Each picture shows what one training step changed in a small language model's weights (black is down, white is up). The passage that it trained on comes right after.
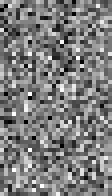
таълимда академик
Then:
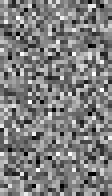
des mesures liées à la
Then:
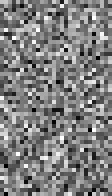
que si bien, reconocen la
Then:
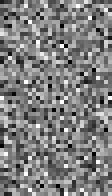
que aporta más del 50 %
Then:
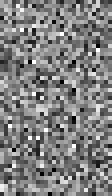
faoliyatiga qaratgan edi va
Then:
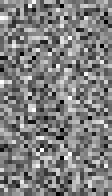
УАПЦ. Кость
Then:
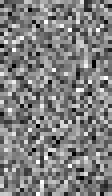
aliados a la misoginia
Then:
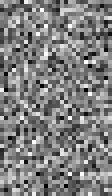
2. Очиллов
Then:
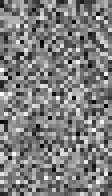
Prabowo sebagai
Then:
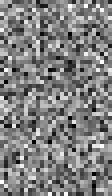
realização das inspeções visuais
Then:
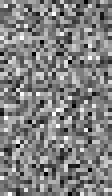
олди. Уйқу
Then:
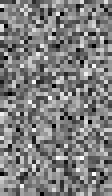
realidades econômicas, políticas
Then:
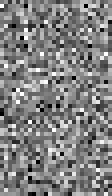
bo'lishni istashadi.
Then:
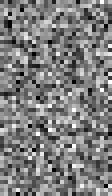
va huquqiy davlatni shakllantirishga
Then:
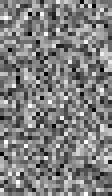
трансформации идей»
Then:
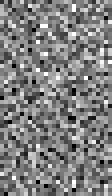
qanday tarixiy,
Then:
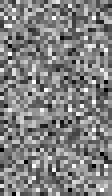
В. П., Пригуляк
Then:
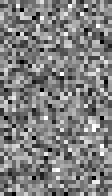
Asimismo, el hecho de
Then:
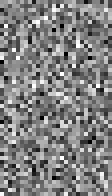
Veli Savaş
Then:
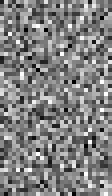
Les enseignants sont invités
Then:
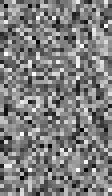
Juicio por Jurados
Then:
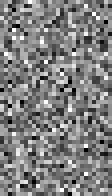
sabab bo'lgan deb aytish mumkin
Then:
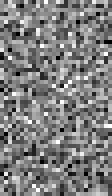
law tradition as a complement in
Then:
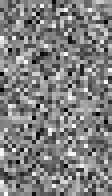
unos docentes sembraron en
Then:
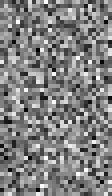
notre étude, seules
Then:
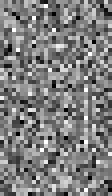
entendimento para se pensar as
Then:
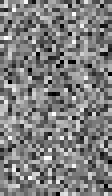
в месте проживания,
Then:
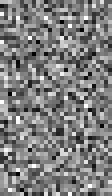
ce que les femmes peuvent
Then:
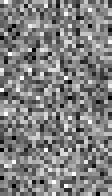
Pferde über die Pferde der
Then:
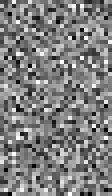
kasb etadi. O‘zbekistonda
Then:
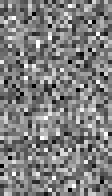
pada jurnal-jurnal
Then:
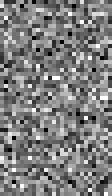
blijkt dus dat op één
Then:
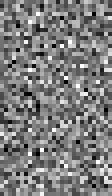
estado del arte Para la
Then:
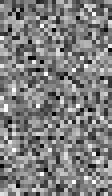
erkaklarda ham, ayollarda
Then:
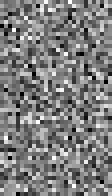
consiste em entrevistar moradores
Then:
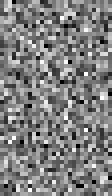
be securely attached
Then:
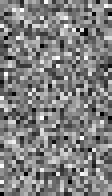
que proporcionaram reflexões
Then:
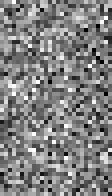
французского языка в
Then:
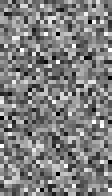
ser escritos de modo
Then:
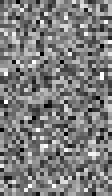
rangos múltiples
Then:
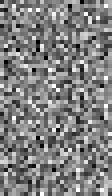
transferi yoluyla
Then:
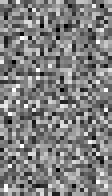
war, welche das Mobbing
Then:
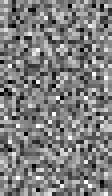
theories related to pedagogy
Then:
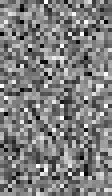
випробуваних склала
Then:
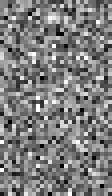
dan data yang keaslian
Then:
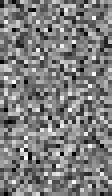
ўгирди. // –
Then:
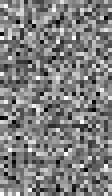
tarbiyalashning o'ta muhim
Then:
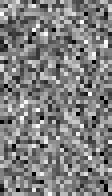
Например, Й.
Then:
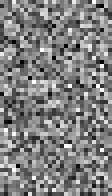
konstruksiyalar tayyorlashning
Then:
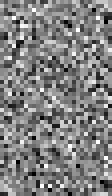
The study was conducted on
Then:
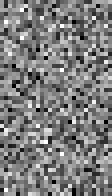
отражены результаты работы
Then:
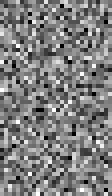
гостре розходження між
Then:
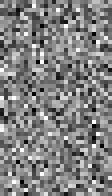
minutos, depois
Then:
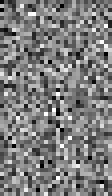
of Uzbekistan during the
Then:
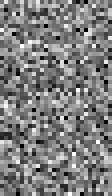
constatare competent,
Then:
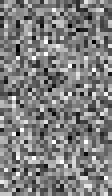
turi. O‘qituvchi
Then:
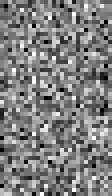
І. Холковська,
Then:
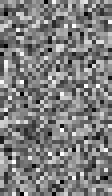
manbai bo'lib kelgan.
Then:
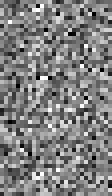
overview of current
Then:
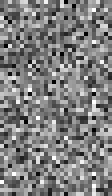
de educação, sistematização dos
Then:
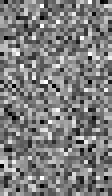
badiiy ijod jarayoni,
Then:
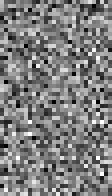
la scansion graphique de ces
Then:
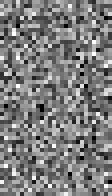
Nicaragua). Revista
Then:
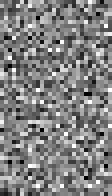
ishga nisbatan hurmat
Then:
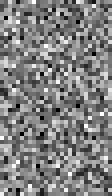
грузов, но и как
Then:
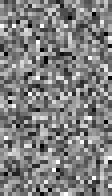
gravar um vídeo e
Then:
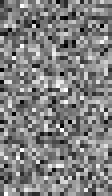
Daten bestehen aufgrund der
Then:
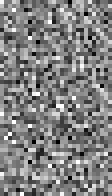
la interpretación a favor
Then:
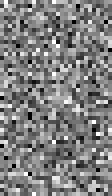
analisados os valores de
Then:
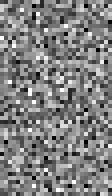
focused on raising
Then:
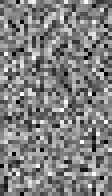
SODIQ O'G'LI
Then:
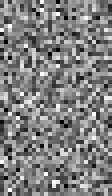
tej części autor
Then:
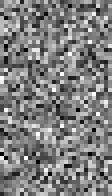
бўлади. Композицион
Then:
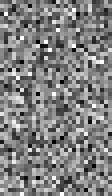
stellen met financiering
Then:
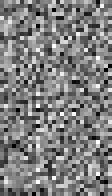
συζύγων τους
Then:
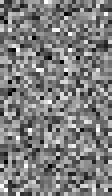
контроля со стороны
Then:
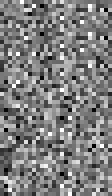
фахівця, що
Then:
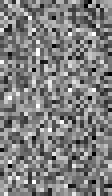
детей, а также как
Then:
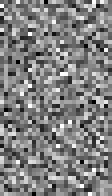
une double peine pour la
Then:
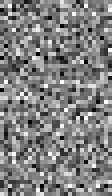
ambos programas giran
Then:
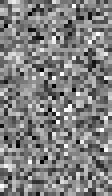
kerugian yang dialami
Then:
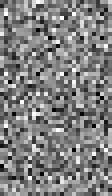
o'rnidan turib yurib
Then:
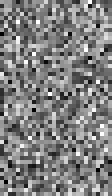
а для таких показателей, как
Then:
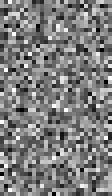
utilizar técnicas de UX hace
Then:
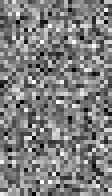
zarar yetkazadi.
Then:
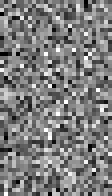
fikrimizcha, ushbu
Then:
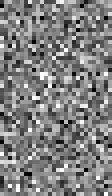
je Tyrolarza
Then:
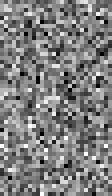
hanya sebatas penarik
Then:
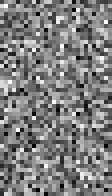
dilihat dengan banyal
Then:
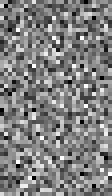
*International Journal Of
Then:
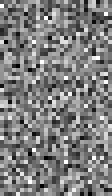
ordem mundial. 2.6
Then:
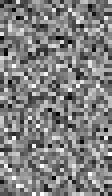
URSS, susținute de
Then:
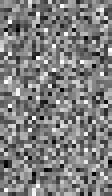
totalitar, sursă pentru
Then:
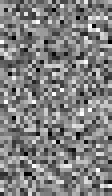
y mantener la dinámica
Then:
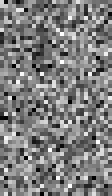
Entre los productos del acelerado
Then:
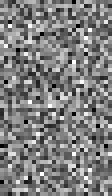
hodisalarining yuqori ijtimoiy
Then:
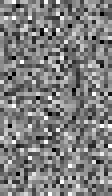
and functional supporting of
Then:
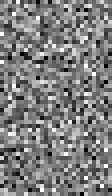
and multiple linear
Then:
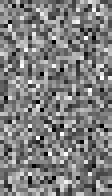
beskrivelser av
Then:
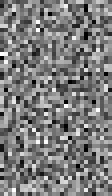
Prevalência de disfunção
